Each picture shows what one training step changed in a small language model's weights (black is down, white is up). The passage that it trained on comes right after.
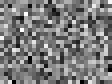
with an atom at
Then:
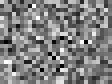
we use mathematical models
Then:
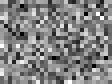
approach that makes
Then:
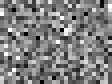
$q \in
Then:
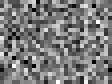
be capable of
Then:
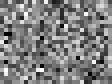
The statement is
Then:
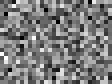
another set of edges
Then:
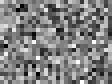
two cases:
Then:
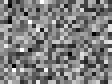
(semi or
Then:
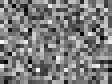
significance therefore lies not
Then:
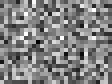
is or is not
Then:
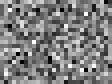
in such way that
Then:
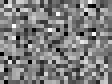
were asked
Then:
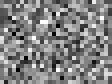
lack knowledge for how
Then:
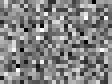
QSPD denotes
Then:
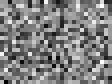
the system after that
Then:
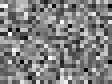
towards fair assessment
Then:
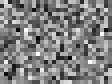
of aggregated
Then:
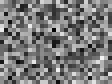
both sides of
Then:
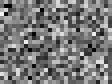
The values of
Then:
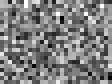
the class of types
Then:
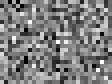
whether and how the
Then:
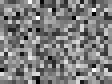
at a later
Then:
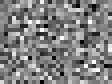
mapping. For any
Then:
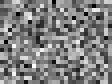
not} depend on
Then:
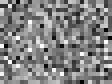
occurs, and
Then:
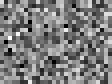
a greater capacity to
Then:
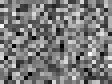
the symmetry of the
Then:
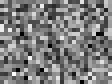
the first two numerical
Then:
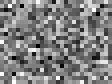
Although choices are involved
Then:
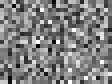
information about these parameters
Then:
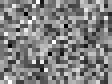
Five practical
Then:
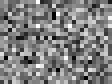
hand with neighboring
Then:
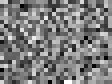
that the following additional
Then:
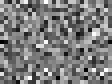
into the broad application
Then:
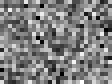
crack, the
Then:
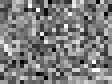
S$. Let
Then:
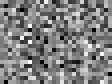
its inverse). This
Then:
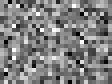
similarly have:
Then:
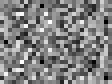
present study was
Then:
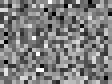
This reduces the statement
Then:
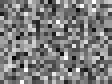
as a promising
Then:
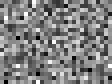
programs is
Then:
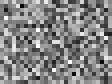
and unstable manifolds
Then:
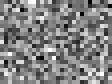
prevalence [7,
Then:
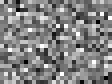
\infty, k
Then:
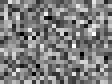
speed Cyclic
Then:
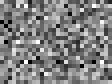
then classified as
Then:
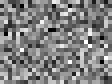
and planned the
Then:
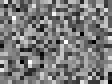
column per data file
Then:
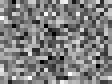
a conformation would
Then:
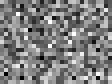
largest wavenumber
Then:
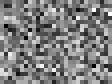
at $p <
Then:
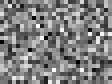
activities provided by the
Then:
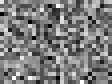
of the two instances
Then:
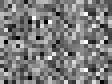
et ${\cal
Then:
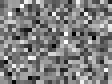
i th iris
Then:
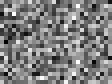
ensure the independence
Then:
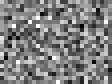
be extended analytically
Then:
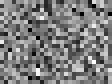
mean value of
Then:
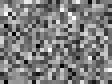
gap length by
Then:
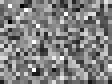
on speech processing
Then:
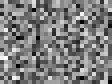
target of different
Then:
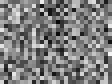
bands are not
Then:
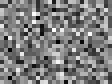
along each branch of
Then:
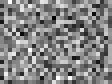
systems is equivalent to
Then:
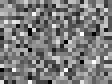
in the number of
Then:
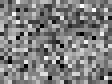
$M$ as
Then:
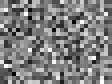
prevent compressing
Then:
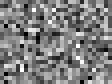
Fig. 1
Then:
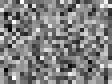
works have reported with
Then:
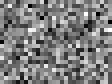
to a standardized
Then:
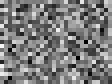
the reduction of a
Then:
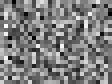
of beauty
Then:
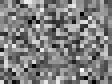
natural lift of
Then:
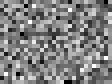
that has found recent
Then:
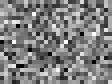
in the period of
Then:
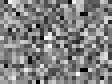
+ \Delta -
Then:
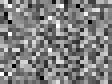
can depend on
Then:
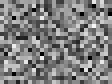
value of pressure in
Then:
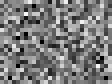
different values of
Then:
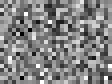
achieving an
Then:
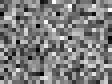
solar mass (1
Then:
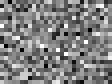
it, and the
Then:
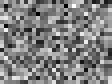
and Assay After
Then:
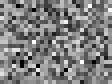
inference of
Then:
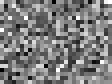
to solving the
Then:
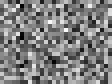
a large research community
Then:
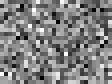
particular those built on
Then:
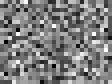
times. However,
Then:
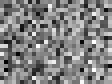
\\ So we introduce
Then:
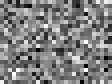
methanol and
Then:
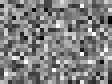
diverse class of
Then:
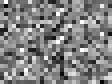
Such a property is
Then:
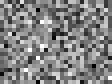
knowledge, facilitating
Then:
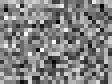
a family of manifolds
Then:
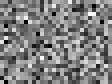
In autumn
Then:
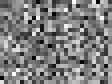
I}$ irreducible
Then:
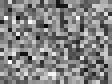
but the topic has
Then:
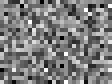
is the only active
